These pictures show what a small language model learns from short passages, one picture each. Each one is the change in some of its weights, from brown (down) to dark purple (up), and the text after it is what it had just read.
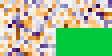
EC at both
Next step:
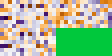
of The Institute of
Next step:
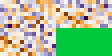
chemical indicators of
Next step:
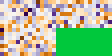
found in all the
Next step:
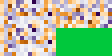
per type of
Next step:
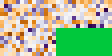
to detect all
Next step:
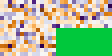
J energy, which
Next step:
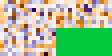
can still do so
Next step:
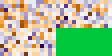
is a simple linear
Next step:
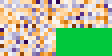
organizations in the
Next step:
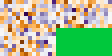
an ERU
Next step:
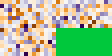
independent variables. Table
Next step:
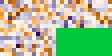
because these generations
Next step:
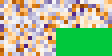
got originated
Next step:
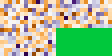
economy. In
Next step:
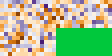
quite significant to
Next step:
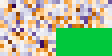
any significant medical
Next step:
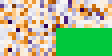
performed a comparative
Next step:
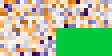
to detect if
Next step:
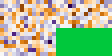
learning resources in order
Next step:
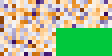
operating costs.
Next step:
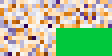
the initial growth,
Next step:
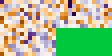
the risk of
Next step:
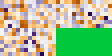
is positioned between
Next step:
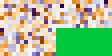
with the use of
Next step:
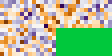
Framework of
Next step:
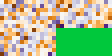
providing health services where
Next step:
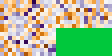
some lag between
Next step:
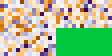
procedure are described in
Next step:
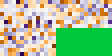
for what today
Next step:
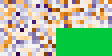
and throats
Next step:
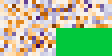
trail is given
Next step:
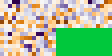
Tumors of
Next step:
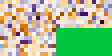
there is an
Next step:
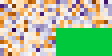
used in this study
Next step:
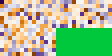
the above criteria,
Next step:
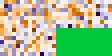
to communicate more
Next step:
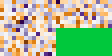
the plants' direct
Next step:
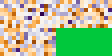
Computing of
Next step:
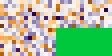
hydrolysis of
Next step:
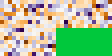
have been collected through
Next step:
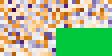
and processes as well
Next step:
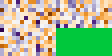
refers to the
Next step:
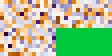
a prevalent
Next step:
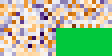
Kiss et
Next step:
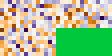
different temperatures.
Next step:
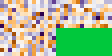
allowing precise
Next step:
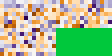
magnetic field from
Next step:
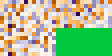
and reliability could
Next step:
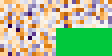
and only if p
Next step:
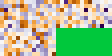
is built
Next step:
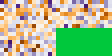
strategies in emerging
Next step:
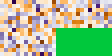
micro- and
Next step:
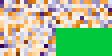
connectivity features
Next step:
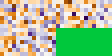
considered one of the
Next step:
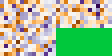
tended to decrease
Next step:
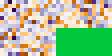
delivery is
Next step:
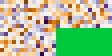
acquisition of
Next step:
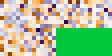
split wall
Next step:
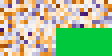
and the PV
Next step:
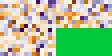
first year students who
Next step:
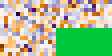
seep into agricultural
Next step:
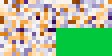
as we know
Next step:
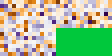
used. The present
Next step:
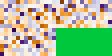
as an example,
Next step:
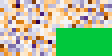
China has caused a
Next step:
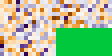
by several factors which
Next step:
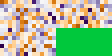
state. Many
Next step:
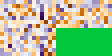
indicate significant differences
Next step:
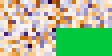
Last, but
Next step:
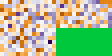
of acute and
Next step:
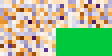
how efficiently
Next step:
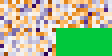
alternative hypothesis
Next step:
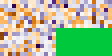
potential for harmony
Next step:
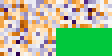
is a prime
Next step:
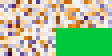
one approach, and
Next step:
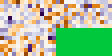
dense enough
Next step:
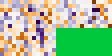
tubers of
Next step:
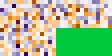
significant uncertainty.
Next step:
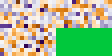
sheep and
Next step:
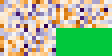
drainage system
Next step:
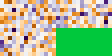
rather than archiving
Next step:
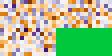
responsibility to work
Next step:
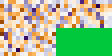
every time point t
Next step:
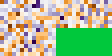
eventually settle
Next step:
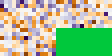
species. The
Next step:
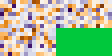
Segmentation and
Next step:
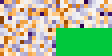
a population of
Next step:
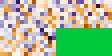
maize farmers
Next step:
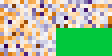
collected from 300
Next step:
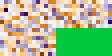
above all, special
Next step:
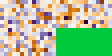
that relate highly
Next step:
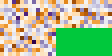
detail. In all
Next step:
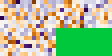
Wounds were
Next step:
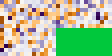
a large number of
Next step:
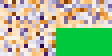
especially valuable
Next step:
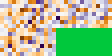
safety and environmental
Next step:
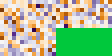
and government interest and
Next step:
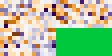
about 22%
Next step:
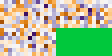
low, with only
